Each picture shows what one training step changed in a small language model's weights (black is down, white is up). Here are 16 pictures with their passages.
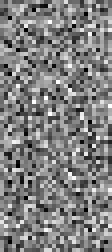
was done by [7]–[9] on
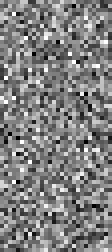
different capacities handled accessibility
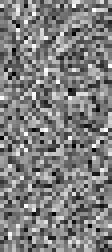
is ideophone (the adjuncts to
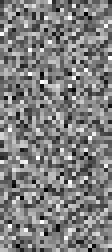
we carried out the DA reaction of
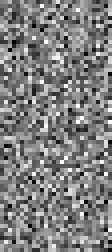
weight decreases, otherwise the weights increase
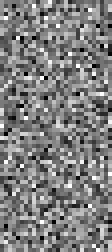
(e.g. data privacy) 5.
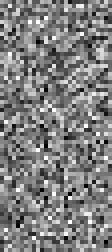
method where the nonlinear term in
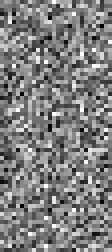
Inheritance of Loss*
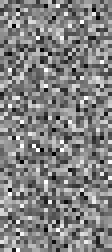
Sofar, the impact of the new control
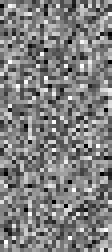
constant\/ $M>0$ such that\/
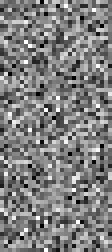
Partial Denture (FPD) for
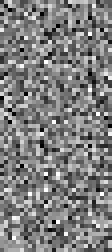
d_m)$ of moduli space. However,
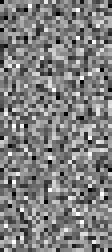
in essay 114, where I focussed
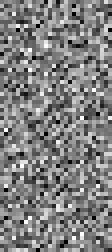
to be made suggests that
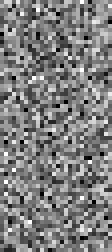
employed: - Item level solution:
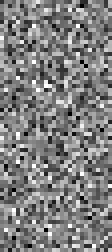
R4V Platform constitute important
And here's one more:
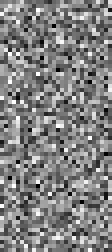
for most countries surrounding the
